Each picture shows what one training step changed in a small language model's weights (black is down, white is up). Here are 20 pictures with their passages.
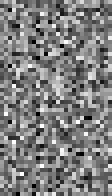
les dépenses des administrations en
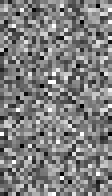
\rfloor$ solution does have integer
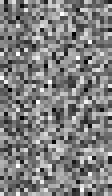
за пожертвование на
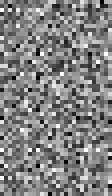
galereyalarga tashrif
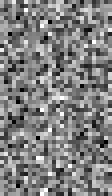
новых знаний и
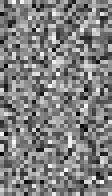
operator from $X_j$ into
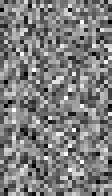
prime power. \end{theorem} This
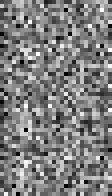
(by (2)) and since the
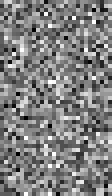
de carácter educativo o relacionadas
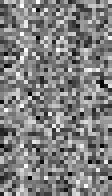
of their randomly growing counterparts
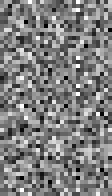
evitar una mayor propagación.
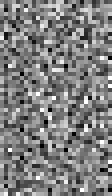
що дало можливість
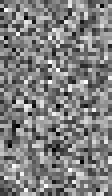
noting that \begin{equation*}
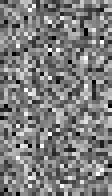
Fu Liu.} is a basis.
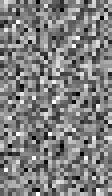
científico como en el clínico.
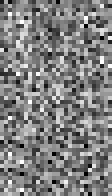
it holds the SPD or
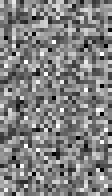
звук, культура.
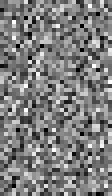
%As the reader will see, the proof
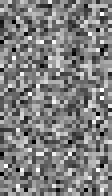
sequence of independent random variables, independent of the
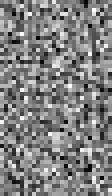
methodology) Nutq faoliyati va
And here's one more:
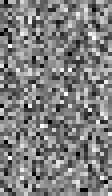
by grants from the Natural Sciences and
